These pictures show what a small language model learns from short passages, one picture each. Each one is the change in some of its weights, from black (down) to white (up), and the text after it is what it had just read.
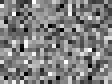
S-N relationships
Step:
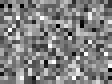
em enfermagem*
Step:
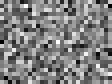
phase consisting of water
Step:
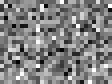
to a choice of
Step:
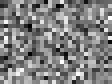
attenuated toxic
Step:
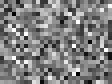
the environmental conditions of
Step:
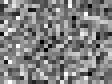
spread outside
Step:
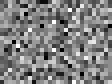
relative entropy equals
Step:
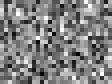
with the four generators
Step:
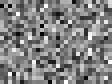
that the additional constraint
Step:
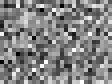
sequences to predict
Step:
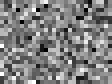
state very well. The best
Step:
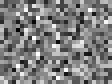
de la cifra real,
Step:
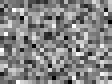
compared according to
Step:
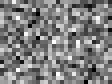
which we use today to
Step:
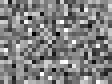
qismda ilmi
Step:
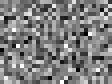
region are specially shown
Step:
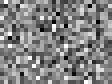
spin can be written
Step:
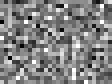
owing to the presence
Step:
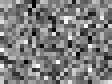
and computational complexity.
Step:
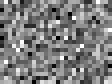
às empresas,
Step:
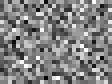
los mejores resultados
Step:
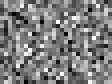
medication history
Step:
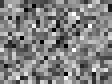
measurement employs an
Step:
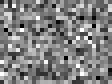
1. The interface is
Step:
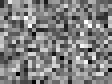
bilan bir qatorda
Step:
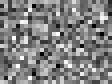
moderately hard and
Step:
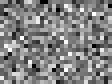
hardware and implementation
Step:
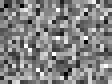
model benefits from a
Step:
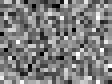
Sammy M.
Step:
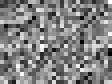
de discriminação
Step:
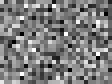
zeigte eine
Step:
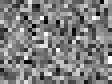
основу для
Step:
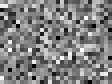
values obtained for each variable
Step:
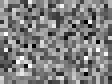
faolligi va
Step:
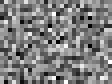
we explore the potential of
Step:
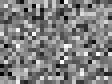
and administers an
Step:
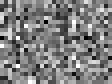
These antennas are
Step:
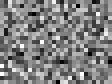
validate immunological
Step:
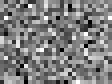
of communicative competence
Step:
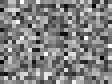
temperature accuracy of 25
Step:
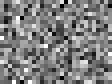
role of brand
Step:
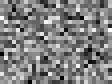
\text{ even} \\
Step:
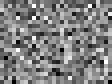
balanced 23
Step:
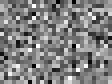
idea that balance
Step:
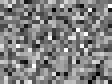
processo de ensino de
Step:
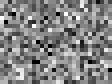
x , it calls
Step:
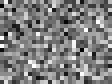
generate a new compound
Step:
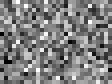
virtual directory
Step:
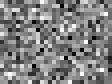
and isoform structure can
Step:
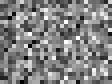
of individual elements of a
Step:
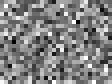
excuse pour ces
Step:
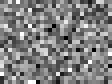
expansion method. The
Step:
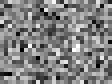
donde $b$ es
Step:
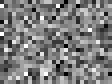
was coagulase positive
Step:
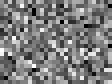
of rock sections,
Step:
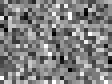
qualified staff.
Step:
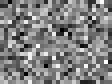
with live music over
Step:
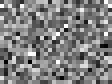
The electron distribution of the
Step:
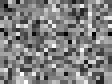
property, excepting for
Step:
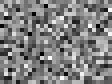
the first component of the
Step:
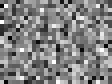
en önemli
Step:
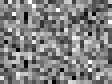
e os impactos para os
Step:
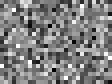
bro kha rum
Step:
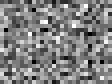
u bir hayotda
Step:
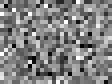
criteria. All
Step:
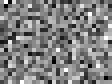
a role in providing
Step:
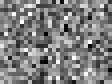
\cite{ibe} -
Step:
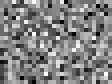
to the supply of
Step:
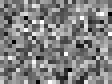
is the interpretation of
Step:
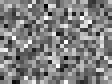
from the Semantic
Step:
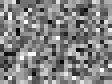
modes when the TRL
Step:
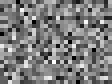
effective field theory of such
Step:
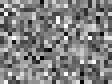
kg. En el presente
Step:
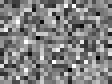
een hoogst
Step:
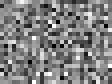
(2). Straining
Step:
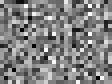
the damping scale
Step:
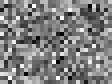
particles/cluster and the
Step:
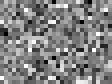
by ADA₁
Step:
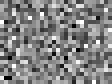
HML & MOM
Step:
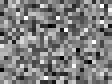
but nonzero above
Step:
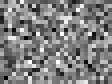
of *Centro and
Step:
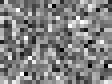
of the second kind for small
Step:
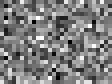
Human Resources Information
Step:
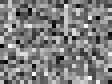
S. Yang thank
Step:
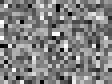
BA scale-free
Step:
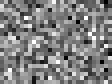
given by $$C =
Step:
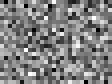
ochish uchun.
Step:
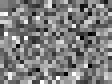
and humidity,
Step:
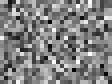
the WR method have been
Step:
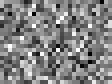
and medicinal value,
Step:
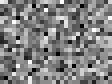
of this study stated that
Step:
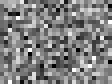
incomplete secretion
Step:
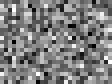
lattice, the following
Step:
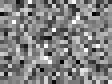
baseline over which to
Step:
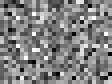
но никогда
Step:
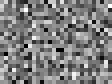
ratio of the two-
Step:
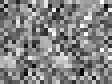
the strength parameter
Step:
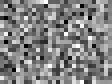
agrícola se
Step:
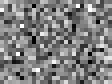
notational simplicity, one
